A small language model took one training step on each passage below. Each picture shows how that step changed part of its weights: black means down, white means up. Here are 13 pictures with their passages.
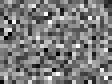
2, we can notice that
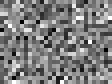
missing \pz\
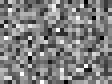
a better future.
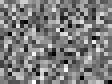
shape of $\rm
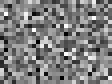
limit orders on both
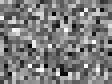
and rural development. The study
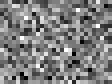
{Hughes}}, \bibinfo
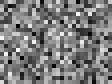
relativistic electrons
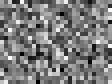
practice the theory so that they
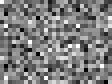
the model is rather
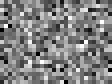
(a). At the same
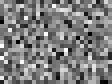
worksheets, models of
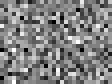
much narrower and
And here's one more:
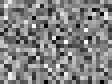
an example, this author
